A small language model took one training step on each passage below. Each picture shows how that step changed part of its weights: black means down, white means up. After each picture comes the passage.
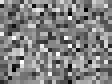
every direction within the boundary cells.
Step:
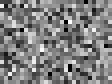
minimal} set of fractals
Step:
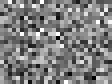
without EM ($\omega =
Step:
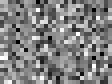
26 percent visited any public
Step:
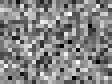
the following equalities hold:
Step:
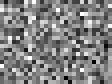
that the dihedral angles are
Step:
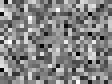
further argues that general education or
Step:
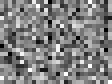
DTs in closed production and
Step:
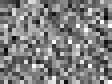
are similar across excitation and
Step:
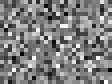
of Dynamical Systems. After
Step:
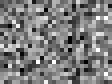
Since $\Lambda$ is finitely
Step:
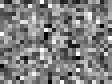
brings the physical world into
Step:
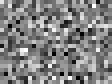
$(\phi,\Gamma)$-modules de
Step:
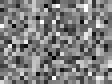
of 2.5 m, while
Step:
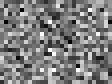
linguistic challenges posed by
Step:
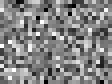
the use of a sparsely
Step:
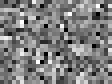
facing the world as societies
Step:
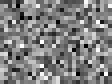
$\Delta$ which is a cycle
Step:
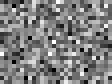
on the time scale reached in our
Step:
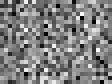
world's population and a similar proportion
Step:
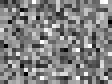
the teachers (table 6), the
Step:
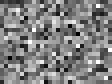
the partonic tensor for an
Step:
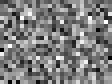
mainstream society. 1.5
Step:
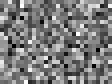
or EQY as the
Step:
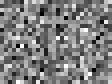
financial indicators that are futuristic
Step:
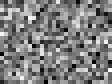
received that could have influenced its
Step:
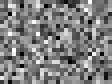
of its batch. We
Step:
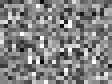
\item $X$ is a
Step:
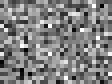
cycle.) Let $\Omega\in
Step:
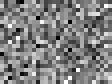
fits to the near-IR
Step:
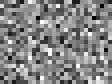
closer to zero with the robust
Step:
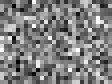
are $\Gamma $-varying
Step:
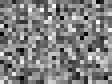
integral yields \begin{equation}
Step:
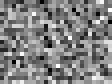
dynamics, neglecting the free
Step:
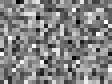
a flip as pictured below
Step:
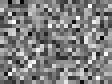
Quantitative estimates of our
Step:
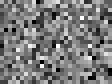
was trained on the full training dataset
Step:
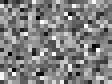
and repeat the above simulation to
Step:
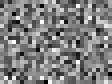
the number of valid paths is \(
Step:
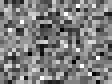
kind of experiments is too important to
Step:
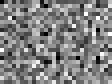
$x\in X$ and
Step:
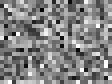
(\ref{bfa}) into
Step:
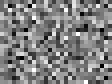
overdose with fulminant
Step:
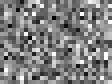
will be determined and the frequencies and
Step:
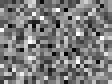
are professionally competent but cannot
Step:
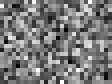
of inoculation. We address
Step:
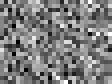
GALEX SED in
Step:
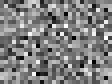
in order to overcome the
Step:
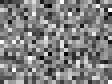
are the corresponding calibrated
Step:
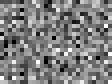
a nice formalization in
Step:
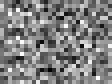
initiated the reconstruction of cities
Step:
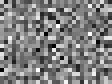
shall propose below. In this
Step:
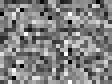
modal interactions are fully considered,
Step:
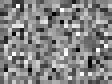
several versions, with various
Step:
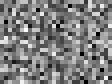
the COBE Science Working
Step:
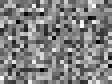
(d). Otherwise let
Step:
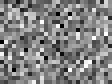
particular, the rotational profile of
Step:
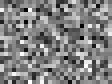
publications presenting definitions of
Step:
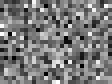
is pre-processed using
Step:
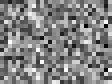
residual Higgs particle,
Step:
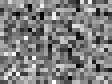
signals in the FFT among the
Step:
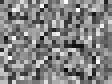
Ra after a 9.6
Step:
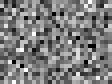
of MDA in this study,
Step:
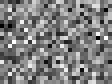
of vertices of a knot Eulerian
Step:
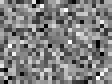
peak, served as a simple
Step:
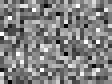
both 1D and 2D
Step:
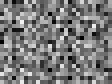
research requires the use of integrated
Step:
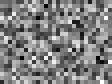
class of $x$ in
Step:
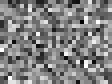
written by means of the solution to
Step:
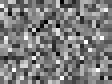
pristopili kot do
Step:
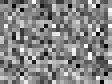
and refining ideas in the
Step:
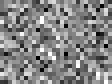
called regular or nonsingular.
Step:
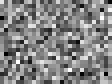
$(X,\omega)$. The standard
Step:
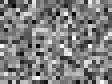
size because of the comparison.
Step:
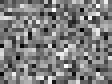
when there is spherical wave incidence
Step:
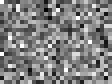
interparticle potentials are considered.
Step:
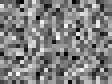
a result of the lack of or
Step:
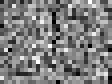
& a Massive Bulge
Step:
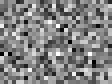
initial masses. We note that the
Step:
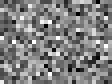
expressions are accurate analogies for the
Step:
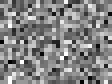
quantified with a new approach based
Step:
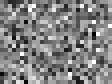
settings of $k$ and the
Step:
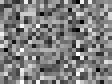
vulnerable population. Field evidence
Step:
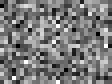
(any time period) Do
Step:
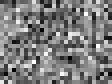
is forced every 1000 years
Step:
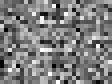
images. Our scheme uses a set
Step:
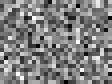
BC occurrence will be investigated.
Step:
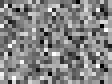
equation as a leading order approximation and
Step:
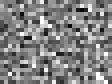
sufficiently small and sufficiently large values of
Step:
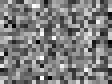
absence of direct observation data is very
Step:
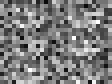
nous abordons la question
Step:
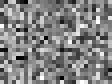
outrightly assumed the direct status
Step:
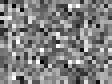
that, if $d \leq
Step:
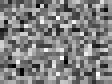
if it is completely symmetric under the
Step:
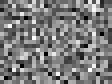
V (thin line) and
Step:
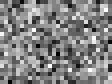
ineligible for or had
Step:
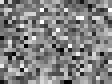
quadrangle be divided into three equal
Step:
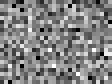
here, but their explicit expressions can
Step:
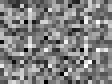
done by comparing the structures of the
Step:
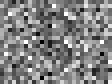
grammars for speech
